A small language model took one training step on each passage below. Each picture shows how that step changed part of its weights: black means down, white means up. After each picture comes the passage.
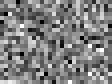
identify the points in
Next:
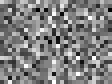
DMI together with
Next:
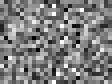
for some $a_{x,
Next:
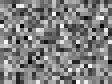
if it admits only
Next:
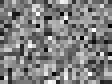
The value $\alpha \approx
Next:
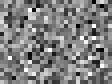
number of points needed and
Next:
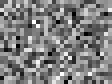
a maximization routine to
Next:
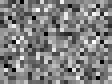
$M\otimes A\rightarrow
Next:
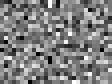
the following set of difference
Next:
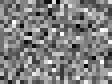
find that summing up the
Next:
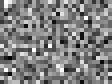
Hz, respectively. The
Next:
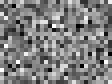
except for certain
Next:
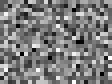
that (b) becomes
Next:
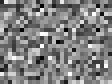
$x$ data, both models
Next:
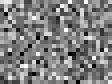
AM/FM noise
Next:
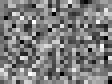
on the nonfouling
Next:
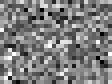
We consider undistorted
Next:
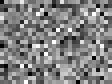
$a(t)$ can be
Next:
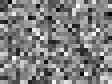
\ee akin to the
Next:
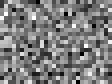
positive bias a kink
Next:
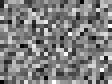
the performance of {\sc
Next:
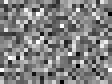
$W$ around
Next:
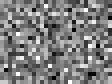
Then, via the isomorphism
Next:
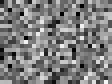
and equal to $r$, by
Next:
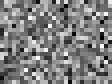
the newcomer still
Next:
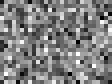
two **Fig.
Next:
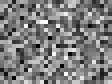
more complicated steps are
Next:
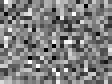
Lamperti has shown that
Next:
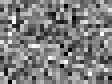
a full spectral analysis
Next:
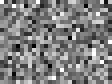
aspect of the substrate
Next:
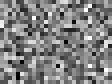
an IGW, under some
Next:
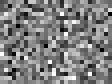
that there exists a unique element
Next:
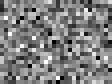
already taken by
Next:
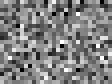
of the Macdonald
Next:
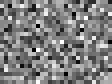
must reside in the set
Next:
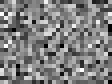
aggregated into
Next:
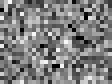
nuclear spin is
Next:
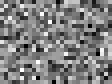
relative to the particle
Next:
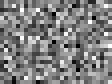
now five the following proposition
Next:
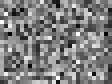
convolution operator defined by:
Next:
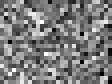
which will react only when it
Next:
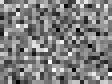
the ADNI study.
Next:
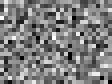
a single binary would form
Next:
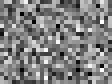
the oscillations of
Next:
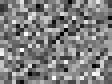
of one small interval,
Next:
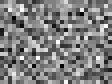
the random variables
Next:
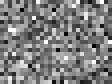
all fixed under the group, then
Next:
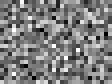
the static correlation, the
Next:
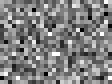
Then we have the equality
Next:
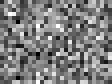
\section{Statement of
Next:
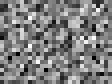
of spin parameter $a$ and
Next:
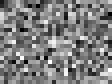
to changes in power
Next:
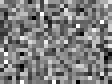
are some non-critical
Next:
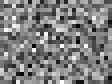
in this three-body
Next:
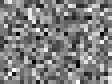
set of polynomials of degree
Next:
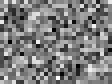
during periastron
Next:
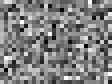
FIF preserves the
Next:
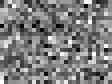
assume that $\alpha=|G
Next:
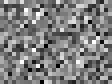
$W_n$ are of
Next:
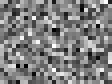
the equation 5n + 1,
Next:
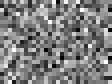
from DFG project
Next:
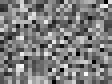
of the nonlinear polarization
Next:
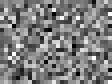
a presentation with the
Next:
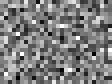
or degree level equivalent
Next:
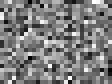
block, we perform a
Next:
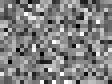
observe that the distance between
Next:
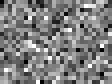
vertically to improve
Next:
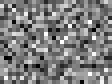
\\ On currently
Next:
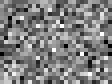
are not unique. Our
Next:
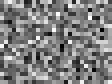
46$ measurement in the
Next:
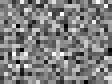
in the criterion and
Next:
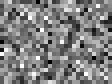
variables are replaced by
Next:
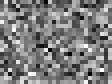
to measure the variability of
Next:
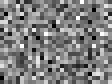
This communication relates
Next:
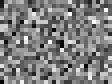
the appropriate degree.
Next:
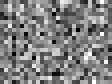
1}$ brane. The
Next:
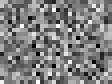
\begin{enumerate} \item
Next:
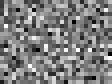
occurs, the
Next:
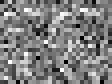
sequence, which is equivalent to
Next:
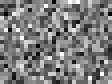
in more detail in
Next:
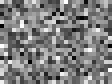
Klasse, der
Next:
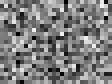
stretching of
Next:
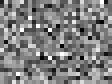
orthonormal basis of
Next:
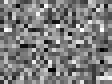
\Delta r^2 \rangle
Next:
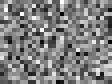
M. Molloy and
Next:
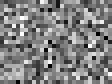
the attention of the
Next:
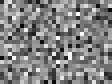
cases: \medskip
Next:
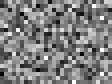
with $n_\mu =
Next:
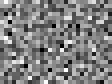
In addition, for the degree
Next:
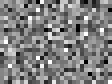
observations provided the 2D
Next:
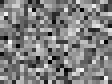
generalized to other distributions,
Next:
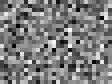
that this assumption holds as we
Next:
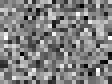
of thermoelectric
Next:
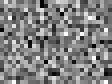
And what is considered
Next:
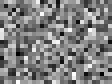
theoretical probabilistic
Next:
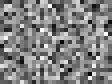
of character motions using pairs
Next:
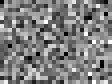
the conduction-band
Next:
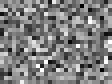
the case of successions
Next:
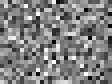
chain initiation is
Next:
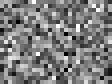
\end{equation} The equation
